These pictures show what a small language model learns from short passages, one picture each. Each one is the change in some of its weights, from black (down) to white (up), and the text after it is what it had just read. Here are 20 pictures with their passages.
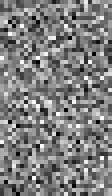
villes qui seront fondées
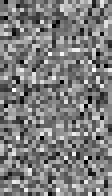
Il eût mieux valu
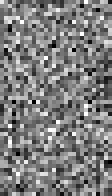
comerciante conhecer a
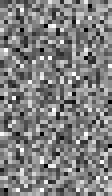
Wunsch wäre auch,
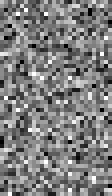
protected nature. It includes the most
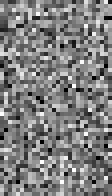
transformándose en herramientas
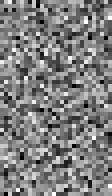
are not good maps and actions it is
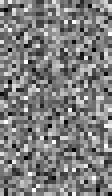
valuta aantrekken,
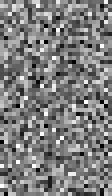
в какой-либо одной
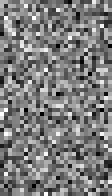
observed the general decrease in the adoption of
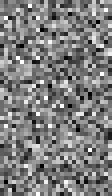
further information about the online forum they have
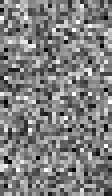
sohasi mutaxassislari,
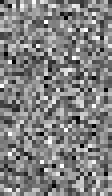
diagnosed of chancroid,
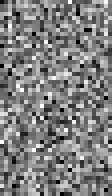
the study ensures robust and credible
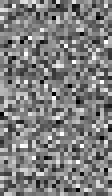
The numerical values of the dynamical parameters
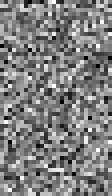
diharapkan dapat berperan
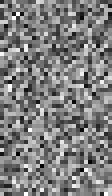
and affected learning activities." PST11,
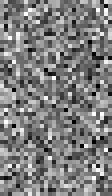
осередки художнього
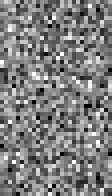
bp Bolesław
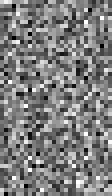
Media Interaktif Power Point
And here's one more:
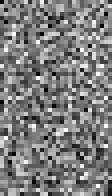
waterjet propulsion system. This is
